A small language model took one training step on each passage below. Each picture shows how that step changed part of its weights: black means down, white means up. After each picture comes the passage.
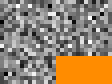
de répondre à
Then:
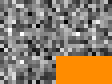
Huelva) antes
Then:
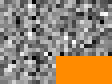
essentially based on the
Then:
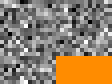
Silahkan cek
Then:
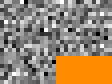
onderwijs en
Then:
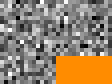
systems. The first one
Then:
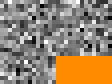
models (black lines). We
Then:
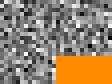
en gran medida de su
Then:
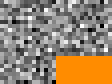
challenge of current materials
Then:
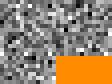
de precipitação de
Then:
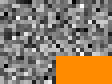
perilaku yang
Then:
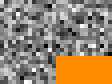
the AA4 configuration
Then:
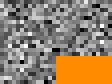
familles. Tout
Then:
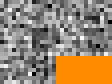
the thickness of water
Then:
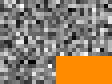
Eka Karunia
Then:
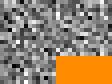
імені М.
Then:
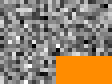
the massive neutrinos can
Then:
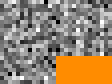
by Crimier et
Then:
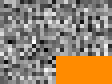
clock stability improvement when
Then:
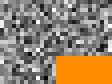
most advisable human reaction
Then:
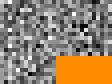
quantum treatment of the interaction
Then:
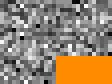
3. Объем
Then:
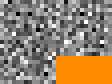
transverse momentum of partons
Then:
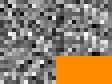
University, Volgograd
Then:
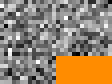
build the ad-hoc
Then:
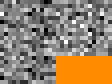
panel), rising from less
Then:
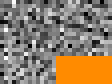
line), representing a
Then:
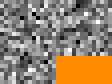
jak i generalnie
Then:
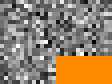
permitido que se
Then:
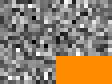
1)$ is additive
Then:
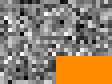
$R$ is hardly
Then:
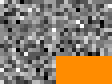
National University of Modern
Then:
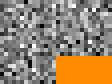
visent à mesurer
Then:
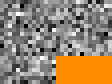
a Compton reflection
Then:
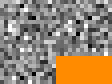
supports two ants and
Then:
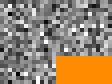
economy. As one of
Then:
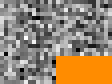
and the Einstein's cosmological
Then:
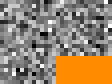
between round clusters and fully
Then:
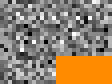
constitutional law of the
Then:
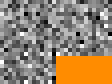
rotational ground state. Using
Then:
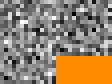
polariton density when
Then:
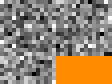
clusters in an AF
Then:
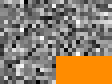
social propuesto en el programa
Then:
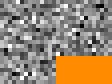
one which refers to the
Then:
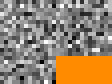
diffraction. This indicates
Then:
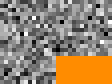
grond van deze
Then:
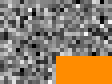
oshirish, stress va stress
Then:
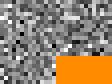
k$. To proceed
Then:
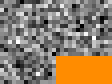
va taxtacha hamda
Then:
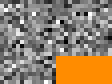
protestante. En
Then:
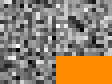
theory with small gaugino
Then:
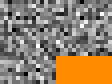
complex multi-dimensional SE
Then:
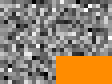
formalism for such systems,
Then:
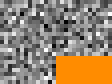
são reconhecidos pela
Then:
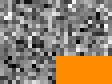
gap on cluster size is presented
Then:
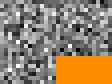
can describe the behavior of atomic
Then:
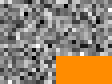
data and computation.
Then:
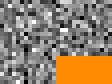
з вимогами
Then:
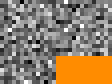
недостатки и
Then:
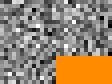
\end{equation} where
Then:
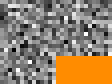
y devolución de los
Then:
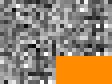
of the strong magnetic field.
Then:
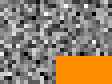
which $\epsilon$ is constant
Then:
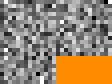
profundamente a forma como
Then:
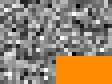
kept for 30 min,
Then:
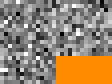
to create efficient applications.
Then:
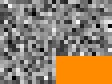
una paciente de 32
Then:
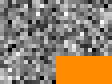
by Hayashi
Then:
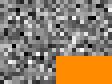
yaratish, rolli
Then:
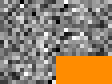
تتمثل في
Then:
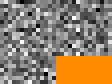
paling tidak ada
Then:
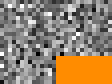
для достижения
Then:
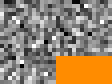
5. $\frac{\partial
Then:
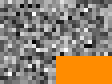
trajectory for the
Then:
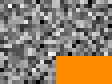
light hadron masses and
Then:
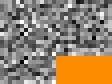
sich das erste
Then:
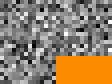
uni kamaytirish
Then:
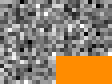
Ergebnisse der
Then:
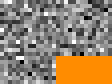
assumptions, these \pt
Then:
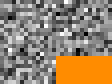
same unit. The penalty
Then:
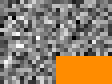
ng tao ay
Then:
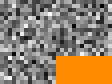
important guarantee of
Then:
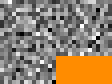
бўлган Адабек
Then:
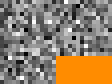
stereo system,
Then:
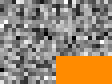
high to have any impact on
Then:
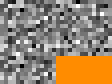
von 0,49 zwischen
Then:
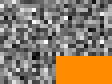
nonvanishing and we
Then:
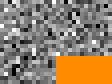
originalen Dateien in
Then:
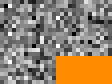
эса, ушбу
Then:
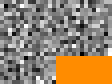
desired isolated instrument that
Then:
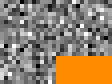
Also, one might discuss
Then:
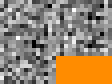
the properties of the disorder
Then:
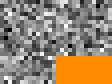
is a very rich
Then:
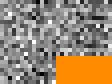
along the diagonal cut
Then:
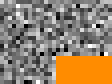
di Sicilia non
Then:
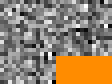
is chosen as $\Delta t
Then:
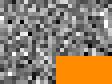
penalized likelihood
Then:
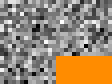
it both to contrast our experiment
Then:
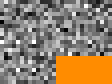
particular, the position of the
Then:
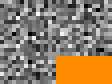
fikrlashini rivojlantirishda muhim
